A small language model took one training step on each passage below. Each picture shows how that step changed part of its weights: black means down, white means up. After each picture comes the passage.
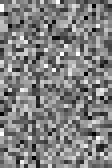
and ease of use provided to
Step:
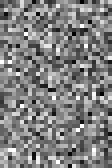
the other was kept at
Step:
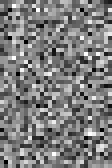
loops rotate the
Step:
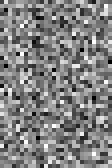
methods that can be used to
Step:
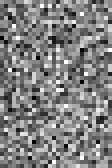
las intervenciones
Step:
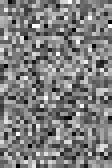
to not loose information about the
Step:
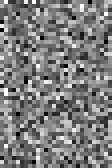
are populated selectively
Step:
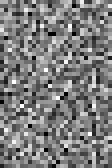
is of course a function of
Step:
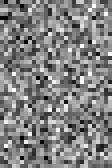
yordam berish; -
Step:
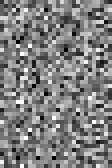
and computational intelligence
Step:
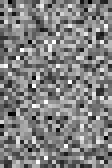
out for the correlation
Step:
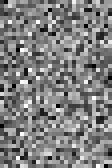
the positive charges are
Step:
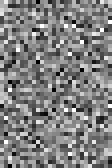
tasks. The results of the
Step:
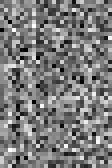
transport and the wrong
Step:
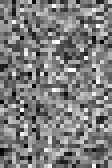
and audacious
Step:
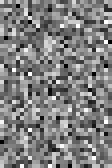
to cell death, including
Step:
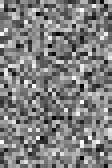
to contour locking
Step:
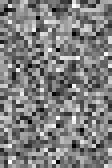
becomes linked to
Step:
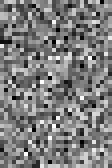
takes advantage of
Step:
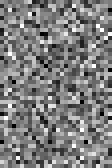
This includes prohibitions
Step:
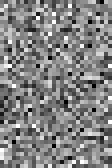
zero-field limit. The
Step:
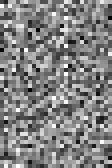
luta pela
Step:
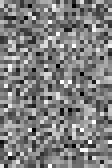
handelt es sich
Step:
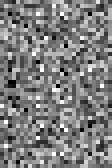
agrícolas y
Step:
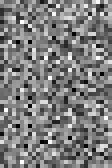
the understanding of the
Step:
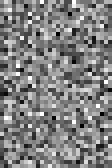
relaxation follow nearly
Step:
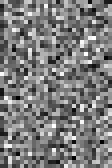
gradient expansion in some
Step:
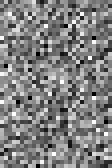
cases of Cushing's
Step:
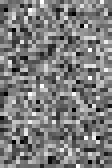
of the planar polarization
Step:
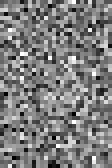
to the gravitational wave
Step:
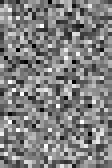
it will be difficult to
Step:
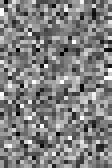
supercell there are 2 Zr
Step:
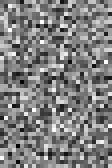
23). The Erasmus
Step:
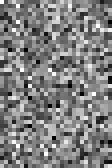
desenvolvimento de
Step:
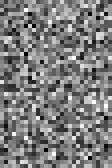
nocte, dieque
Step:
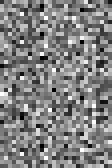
adaptation. The
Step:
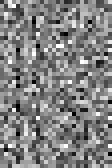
they are filled with new and
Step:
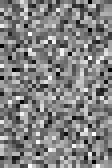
study, out of 100
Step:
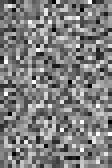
for comparison with the
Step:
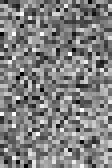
have high global
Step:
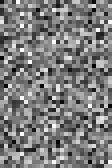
a matter contribution that
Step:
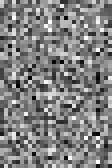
uchun asosiy
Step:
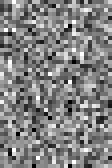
is also worth mentioning
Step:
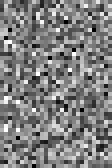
do face many problems such
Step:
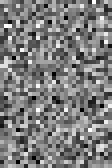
and $\theta(x,t)$
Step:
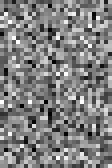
MFA, EMA and
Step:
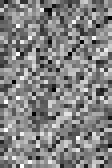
Rham local system:
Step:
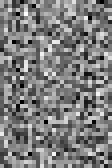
measurement and control of
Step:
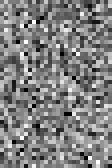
Passion, we expected that
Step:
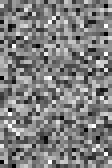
\end{align} The
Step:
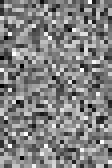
times suppressed in
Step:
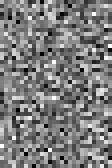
specific ticket are
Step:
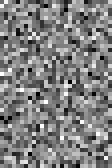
of squeezing meets
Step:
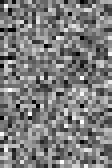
there exists a sum
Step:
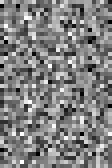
aks etdi, uning
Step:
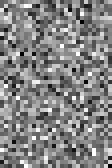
Ukraine. It was found
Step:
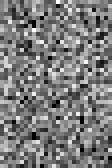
бош фарзанд
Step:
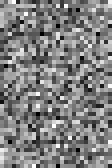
for MetaD trajectories
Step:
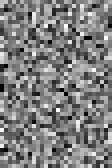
to existing SC
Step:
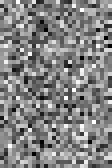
dynamic AES was superior to
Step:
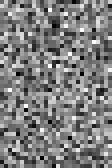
not only the guiding
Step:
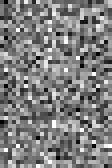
internacionais e realidade
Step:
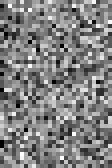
planet for forty years
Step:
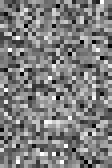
teste é importante
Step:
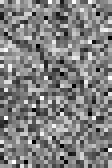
liquid demonstrated
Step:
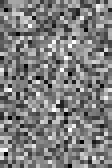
dimensions shown in Fig.
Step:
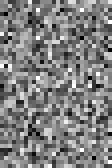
and filtered in a
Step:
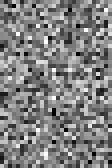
de São Paulo
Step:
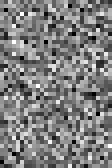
chapters with the
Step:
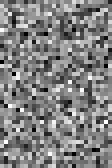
build desirable
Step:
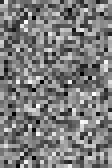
requires prior knowledge
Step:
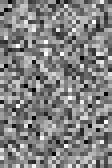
of Freedom;
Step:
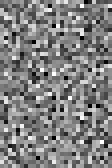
(sums of sine
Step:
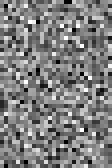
its data, as determined by the
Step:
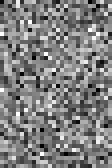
states as the high-order
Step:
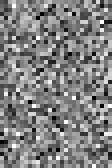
JOURNAL OF
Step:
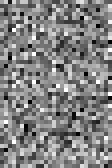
among second-year
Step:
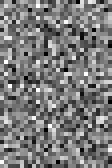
ва молибден
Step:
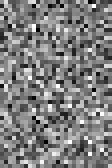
neutron flux is
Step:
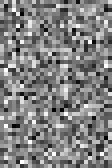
skills are critical
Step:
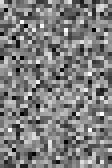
of $x$ and $y$
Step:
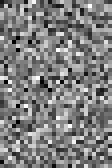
it necessary for the
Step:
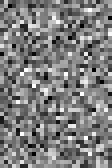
son ouvrage *The
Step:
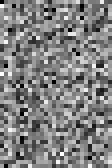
$H_M$ couples
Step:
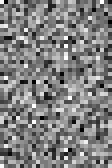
reaksi peserta
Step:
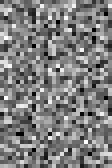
а в некоторых
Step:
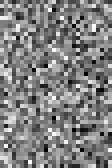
still saying
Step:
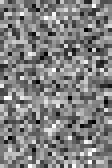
en in de gaten te
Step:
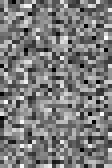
copper content by
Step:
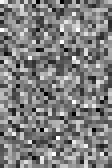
process led to the production of
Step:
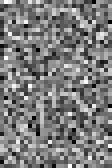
while planning for the
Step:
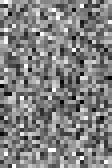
2. Usmanov,
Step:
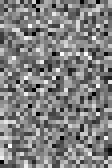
importer. The RP
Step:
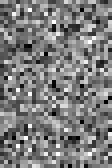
estudo sobre as
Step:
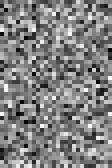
results for a specific plane
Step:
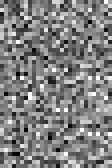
the solar wind, where the
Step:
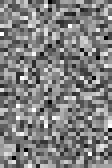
and noise impact. To
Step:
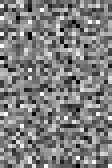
suffers from the same limitations
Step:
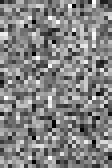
фойдали яхши
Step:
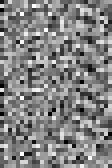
settings, despite the
